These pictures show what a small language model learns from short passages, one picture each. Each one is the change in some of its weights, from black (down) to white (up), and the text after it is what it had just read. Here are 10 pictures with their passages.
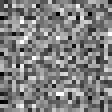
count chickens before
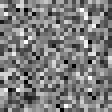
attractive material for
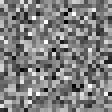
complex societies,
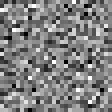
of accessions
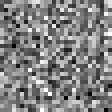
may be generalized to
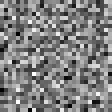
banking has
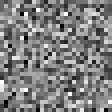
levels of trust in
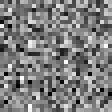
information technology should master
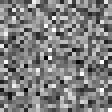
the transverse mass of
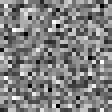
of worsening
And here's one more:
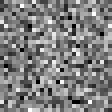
corresponding histogram in
